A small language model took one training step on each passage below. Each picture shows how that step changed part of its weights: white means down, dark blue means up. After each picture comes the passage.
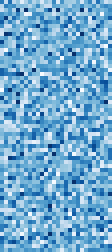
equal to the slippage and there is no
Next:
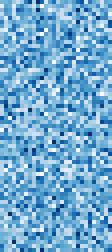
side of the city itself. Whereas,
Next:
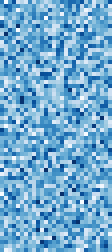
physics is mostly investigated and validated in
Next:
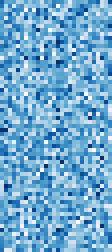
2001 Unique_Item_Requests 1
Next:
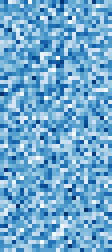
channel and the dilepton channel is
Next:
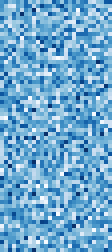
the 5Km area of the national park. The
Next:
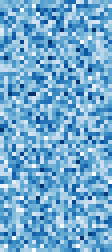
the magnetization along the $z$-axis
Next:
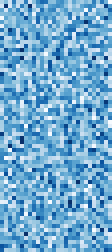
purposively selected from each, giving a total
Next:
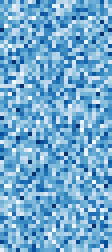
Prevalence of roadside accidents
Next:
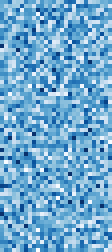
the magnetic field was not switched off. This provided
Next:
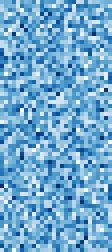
as a function of sterile neutrino rest mass
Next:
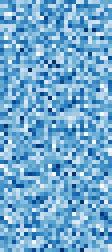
is connected to the simple but nontrivial
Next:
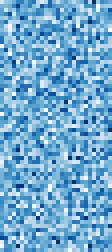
coefficient greater than 50 p.c., between blocks I
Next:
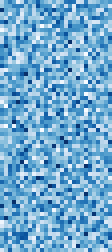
maps can therefore be interpreted with the same perturbative
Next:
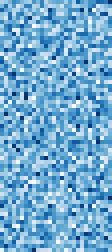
current (DC) motors or other
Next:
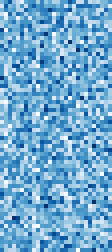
computes them for a generic gravitational process and
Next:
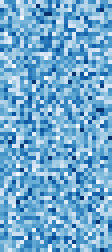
rice products. Table 6. Type and sources of
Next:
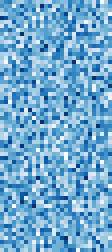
in the beginning. The actual course development can be
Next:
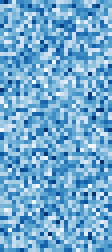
in time the diagonal form (24) of
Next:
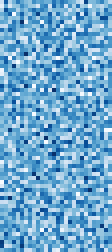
and $a,b$ directions. The effective Hamiltonian
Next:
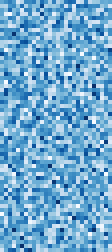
to be \emph{non-invasive},
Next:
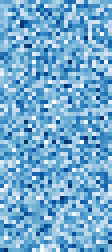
that collect and transmit data about energy consumption.
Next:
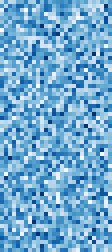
Tardigrada of the Seychelles
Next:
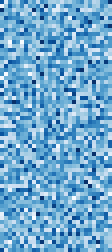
semiclassical expression of the collision term makes
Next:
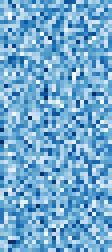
of the 3D plot. It can be noticed
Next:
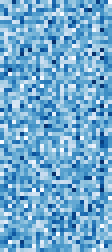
} =\overrightarrow{\alpha}^{{\rm in}%
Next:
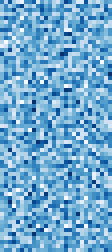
learning that involves groups of students working together to
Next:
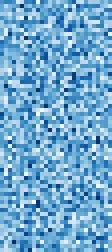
out of business; how secure the storage
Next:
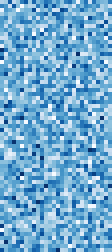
a 10-minute walk from the
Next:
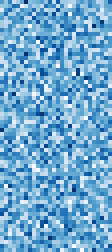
the beads and elemental composition of both the
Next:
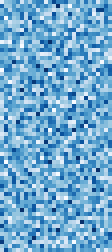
sexual reproductive health. The study therefore,
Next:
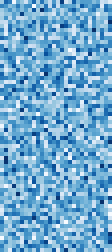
indicates that in actual conditions, the portion of
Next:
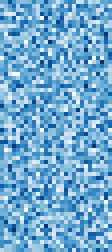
has received a revival of interest. This has
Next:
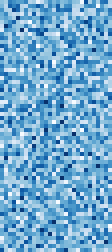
"Theory of communication. part 1: The analysis of
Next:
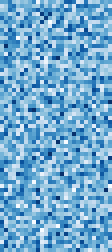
using field tests and literature studies on the impact of
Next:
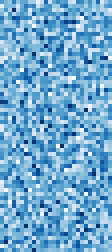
functions are often piecewise defined functions where the
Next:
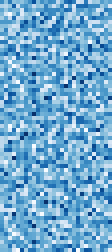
of these studies", the age groups of persons
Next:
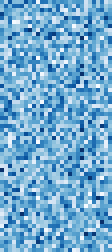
T. *et al.* Terahertz
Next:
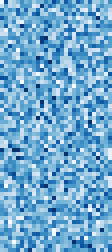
which contains either 2.5D depth map or
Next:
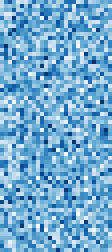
could be construed as a potential conflict of
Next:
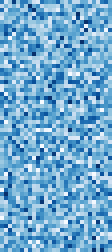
The gain shell is composed by two kinds
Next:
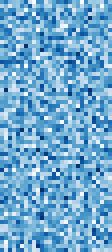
visualises the support level of each tested tool for some
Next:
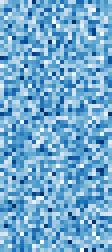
\begin{equation*} \frac{\partial h}{\partial
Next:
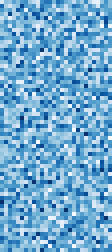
block neighbors and the police after acute
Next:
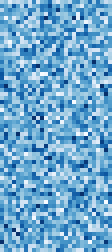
of the crystallographic compatibility at the
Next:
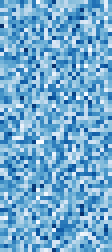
Petersburg, 336 pp.
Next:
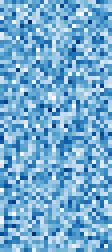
including Human Biology Nober and
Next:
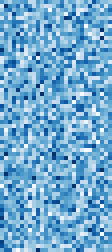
\cite{rho2021combination}, Log magnitude
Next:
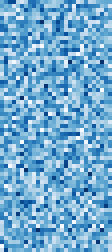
access solutions have surfaced. One of these is the
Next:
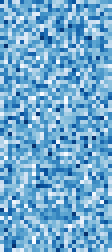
total national energy consumption [1]. A majority of
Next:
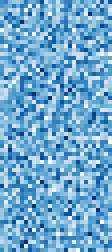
at high temperature by anisotropic thermal expansion in an
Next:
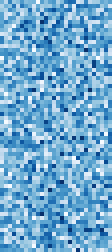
for wind generator is increased by factor $\gamma =
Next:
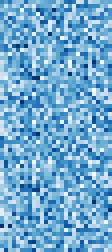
the behavior of users by providing them with various
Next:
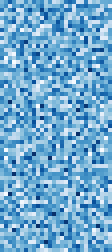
information on potential implications for the environment’. For
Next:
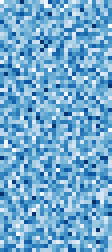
using historical sales data and expert
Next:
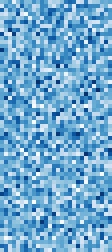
cortex and medulla to the tip of the
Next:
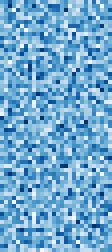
aiming at increasing the accuracy in food recognition
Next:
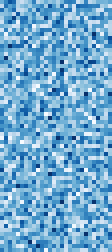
datasets. For countries with no available data for a given
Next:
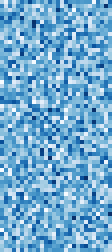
as suspicious. Histopathology
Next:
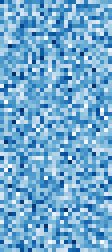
to novels, the sisters would work after
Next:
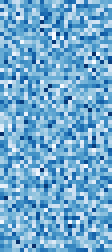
summary", provides a list of basic parameters associated
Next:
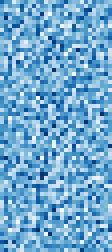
the realisation of interactive artistic and
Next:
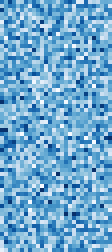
2020 and winter 2020/21. The present findings on
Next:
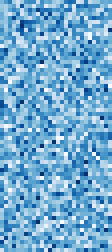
that is refractory to treatment.
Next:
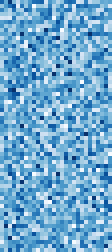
rate. The spin-triplet
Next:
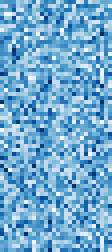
is proportional to $i_F
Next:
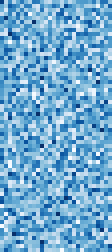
3 months to 2 years. Herbal
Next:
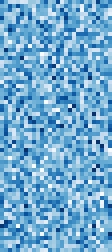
seven independently re-simulated amplifier
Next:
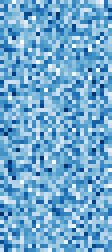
4 5 Very Very good 77. Over
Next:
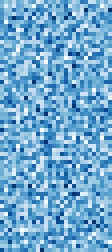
differences between the two countries suggest that international marketers should consider
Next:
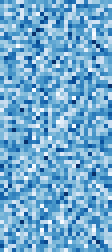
in imaging instruments (CCD or
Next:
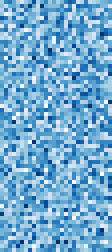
would get quality results if you did so? \item If
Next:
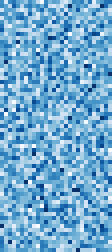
In addition to the obvious and previously reported applications for
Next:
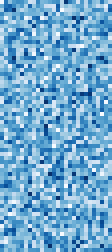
task loss (\textless{1.0}), the
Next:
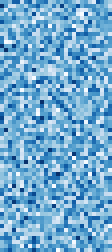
was 62 people, consisting of Thai people
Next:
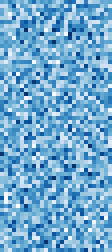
of storage, and testing conditions. In the
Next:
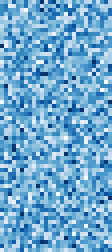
condensate were first studied with atomic spin coupling
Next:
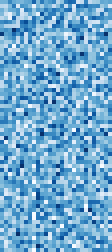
of recycled plastic and reduce the negative impact
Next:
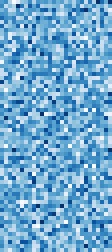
{Our results show that the amount of evolution for the
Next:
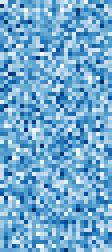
fraction based on Fryrear formula
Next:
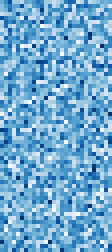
collaborative authoring to submission, to peer
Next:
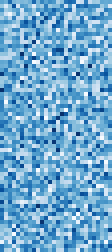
of cores while using the old version of the
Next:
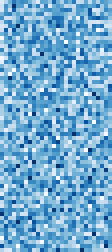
= \alpha, \end{cases} \quad
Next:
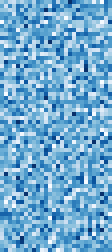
accumulated phase shift into a measurable
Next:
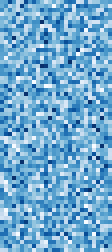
activities can continue with alternative funding and which must be
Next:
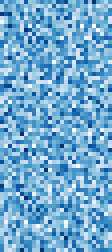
tangential force onto the planet after
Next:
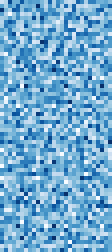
on lanes. 3. Conventional
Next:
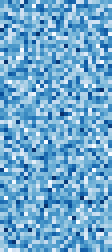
their optimization routines, these de novo
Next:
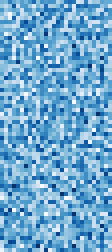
of the components of $\cL^{ij}$ and the
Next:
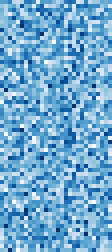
that there are no interested parties to
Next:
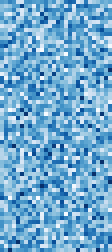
in Theorem 1. For the first term, note that
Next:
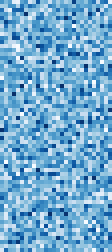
$s_2$, which define two highest weight representations
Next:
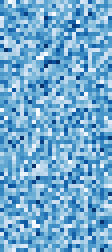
reduced by the differences between the favoured and
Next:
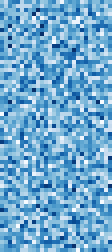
one needs to know the energy density or the pressure as a
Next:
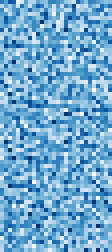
years towards data, systems and security away from more
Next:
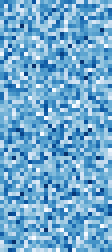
by four characters that are either unique or rare
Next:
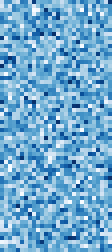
mass larger than $10^6 M_{\rm
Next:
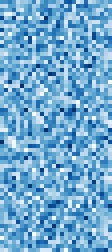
is particularly interesting for increasing the density of modulated sources
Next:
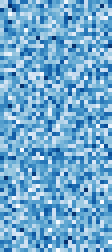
5, the PSM is designed as a
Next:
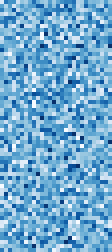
review the classical double copy procedure given in
